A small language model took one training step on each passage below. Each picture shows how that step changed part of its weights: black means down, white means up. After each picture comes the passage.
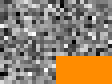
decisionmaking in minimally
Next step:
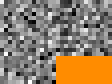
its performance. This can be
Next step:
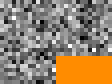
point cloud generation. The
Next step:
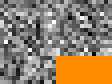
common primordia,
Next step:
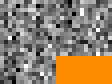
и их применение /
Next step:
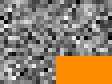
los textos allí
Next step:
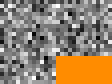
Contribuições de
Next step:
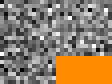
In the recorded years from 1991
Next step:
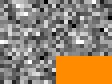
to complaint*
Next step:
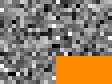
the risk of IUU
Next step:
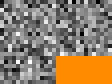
via data augmentation to
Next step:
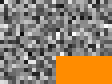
following fundamental ideas: 1)
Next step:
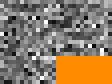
бошқа ном
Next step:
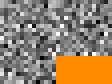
Therefore, priority should be
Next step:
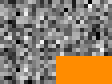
// Экономика и
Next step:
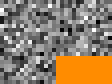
Teaching Hospital of
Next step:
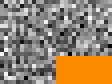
aspira a asumir
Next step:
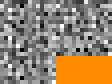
other significant differences were observed between
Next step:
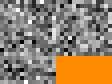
corrupción de actores
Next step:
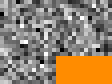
di Indonesia masih
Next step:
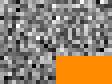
is found at the link
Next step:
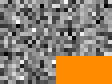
monolog, psixologik
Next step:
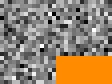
y Okinawa
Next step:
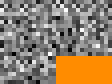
поступления DOC
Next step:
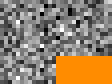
de réseaux se
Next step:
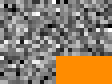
the time-dependence
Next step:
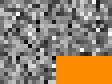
etildi, bu esa ish
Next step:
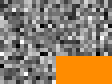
location relevant for the investigated
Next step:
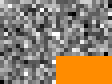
by IT services; data
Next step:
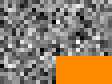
path length estimation.
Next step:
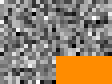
used for their estimation.
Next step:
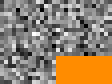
5. Falsafiy
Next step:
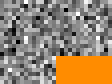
и полноценным
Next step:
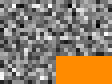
schools of method provide background
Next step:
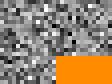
cinsiyete ilişkin
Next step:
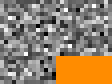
2). These findings align with
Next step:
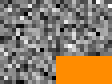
So, G is regular fuzzy
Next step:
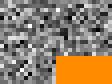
a price of love”
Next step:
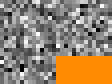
Komparativ tahlil –
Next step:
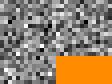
de las Naciones Unidas
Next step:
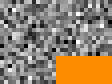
improve traditional competition policy.
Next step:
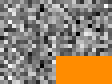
from semisolid dosage
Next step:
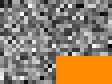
prevalence of H
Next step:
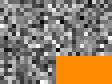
area. Based on an
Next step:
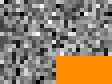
Financed by grant
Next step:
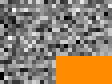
four that caught his
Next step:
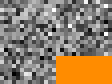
primer. Teknik
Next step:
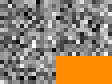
opinion, information technologies can
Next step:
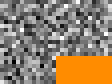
controversial, as
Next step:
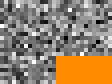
lots of challenges in
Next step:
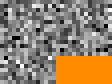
wie die ethische
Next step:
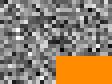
films were sometimes
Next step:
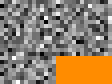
сфери, що
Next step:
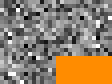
ko'ra oladi.
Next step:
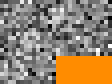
der Praxis
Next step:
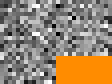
(but not the time)
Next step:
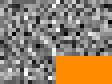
the local people (5%
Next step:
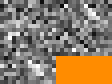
pays, il est
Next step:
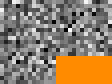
all employees and to have
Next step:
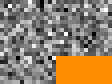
private interests, as well
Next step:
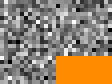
due to the ketones
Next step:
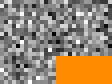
riscontro pratico non
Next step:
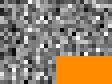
и Монгольской
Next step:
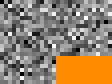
need to consider improved, or
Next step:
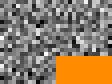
Problems of Stage
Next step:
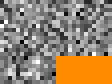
M.Pd dan
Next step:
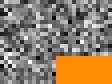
\quad t_n
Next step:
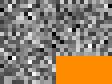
paradigm, to open
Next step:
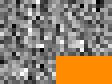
berilishi va qaysi
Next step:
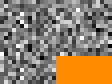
morbidity and
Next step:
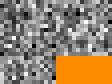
0 b_m Notice
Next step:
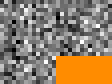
данных об образе
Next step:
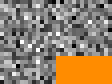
Document Format WP
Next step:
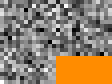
a ver beneficios personales
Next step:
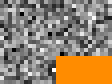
Core XY,
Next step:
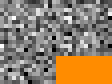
2. The experimental setup
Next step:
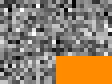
and design a minimax
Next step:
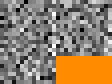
Exégesis que
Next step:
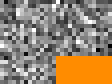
Anschutz Medical
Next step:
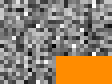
Tabiiy fanlar
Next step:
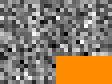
\circ S_1
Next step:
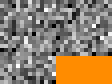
которое передавала
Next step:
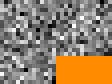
de dispositivos de
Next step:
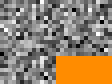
Desarrollo Local
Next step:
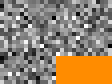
va bug'doy
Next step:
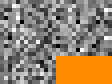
kartondan shakl
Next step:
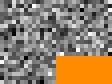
particular it notes the employed
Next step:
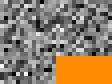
wider European network of
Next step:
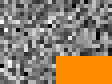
bo'ladi va usiz
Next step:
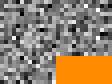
gah manga
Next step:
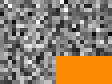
questionário, realizado
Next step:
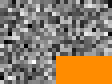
algorithm by considering the corresponding
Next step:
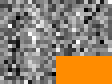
acquired at five image
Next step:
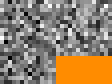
equipment, namely
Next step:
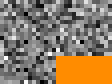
proper work up done,
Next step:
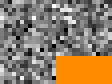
A and B. The only
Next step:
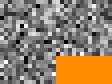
of responsibility Source:
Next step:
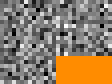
собиқ совет
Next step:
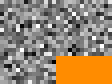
(forth year), table
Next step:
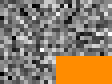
вагонах, для
